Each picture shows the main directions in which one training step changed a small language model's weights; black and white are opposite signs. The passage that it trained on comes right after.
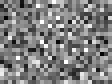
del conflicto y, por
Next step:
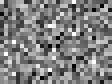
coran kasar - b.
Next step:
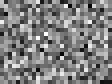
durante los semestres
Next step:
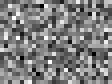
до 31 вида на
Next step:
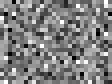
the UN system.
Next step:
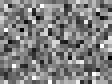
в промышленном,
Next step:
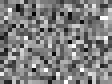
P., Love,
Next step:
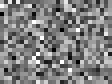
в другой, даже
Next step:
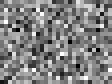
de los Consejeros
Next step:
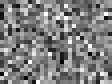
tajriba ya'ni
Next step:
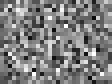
concessão, os quais
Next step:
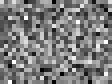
con la reconstrucción
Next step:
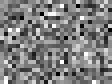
o'rtasida bahsli
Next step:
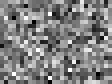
ўрганиш энг
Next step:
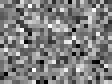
yillarda SI sohasida
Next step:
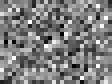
operativo de los recursos,
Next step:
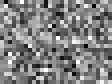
в том числе
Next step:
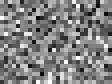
assimilyatsiya qilish
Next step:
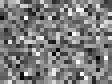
uma instrução sobre como
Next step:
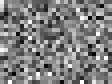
and insulin resistance
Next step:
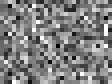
em relação aos
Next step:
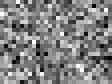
darajasini belgilagan,
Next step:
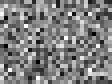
hisoblanadi. Metafora -
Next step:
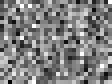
kabi, bojxona
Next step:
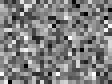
speciale. Cu
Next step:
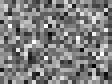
imkoniyatlari Qilichev
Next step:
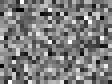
and Training Process of
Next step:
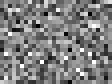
procedimento do grupo
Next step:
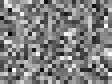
it seriously E,
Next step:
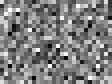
suddenly. No
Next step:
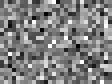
ABAIXO DE
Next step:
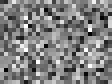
of the Department of
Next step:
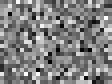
musiqi və s.
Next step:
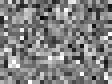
мактабнинг яна
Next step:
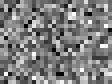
jurnal, dengan saldo
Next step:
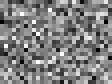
de la gestion administrative et
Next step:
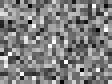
SEO de contenidos,
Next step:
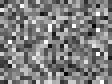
faol aholiga
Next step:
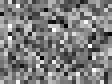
la première question
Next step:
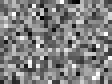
сб. науч.
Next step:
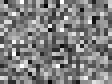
вопросы анализа
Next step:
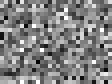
Шу нуқтаи
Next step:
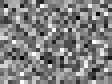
Proporz führt
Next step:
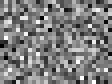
обогащения может
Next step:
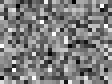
puedan otorgar una
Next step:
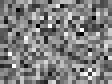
Ushbu tizim quyidagi asosiy
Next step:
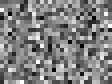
do mesmo dispositivo
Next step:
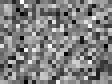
Avoir un effet de
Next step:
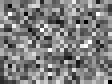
darajasidan 10%ga
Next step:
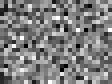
yüksek değere
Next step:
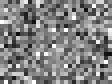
sering memberikan metode
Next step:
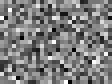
que el 44% ha
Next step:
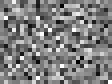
orqali); - interaktivlik
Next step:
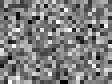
Latar Belakang
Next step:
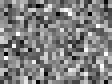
повышение позиций
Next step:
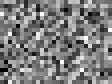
Giovanni, ci
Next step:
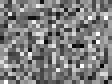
sonning darajalari (1)
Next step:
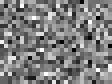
estado, observável por
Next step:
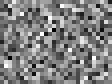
no Brasil e já
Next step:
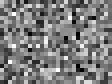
primer onarımı,
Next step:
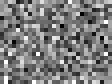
Kalit so'zlar:
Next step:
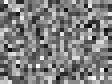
в цифровой образовательной
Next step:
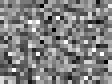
berilgan. Bu borada
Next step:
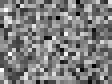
FA akademigi,
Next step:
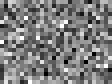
de ces données, il
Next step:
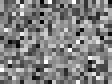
с заточенностью
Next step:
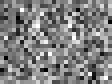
сторожу», що
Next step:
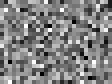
estudo descritivo do tipo
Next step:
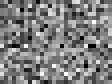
significant increase to
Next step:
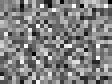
yangi leksik birlik
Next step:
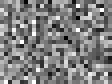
veszni két
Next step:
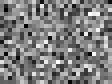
terhadap respons dan hasil
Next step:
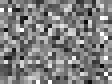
в ее современном
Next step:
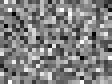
Association Annual
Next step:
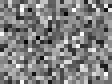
Maroc. - Pour les
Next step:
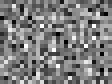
также температурных
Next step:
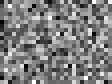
Museu do Estado e
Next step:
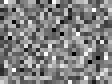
base diretamente sobre a
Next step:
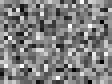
pluskwiaka w
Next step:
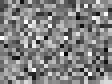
penelitian ini bertujuan
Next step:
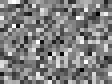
die Schüler:innen
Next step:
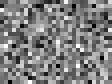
geopolitik yang lain
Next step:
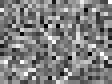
niveles séricos de
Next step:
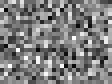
; - « développer des
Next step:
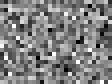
современные танцы
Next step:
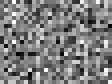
dan politik sehingga
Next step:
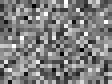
tısqarı, usı
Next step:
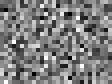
y sintetizar en
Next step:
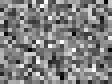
ЗДО. Нами
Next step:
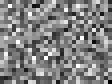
⁶³ Lenski
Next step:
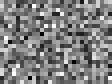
maktab ta'limiga
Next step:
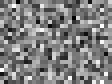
anche magari la
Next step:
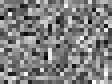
bisa mendukung untuk
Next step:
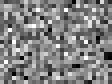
hava kalitesi ve
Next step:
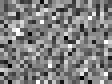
tentang pasien yang
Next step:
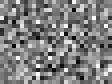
Humanitarian Research,
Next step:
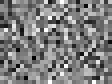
بتوان از
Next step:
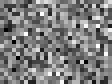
spazio-tempo di
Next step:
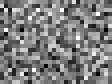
на восстановление
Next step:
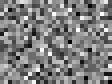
tools used in
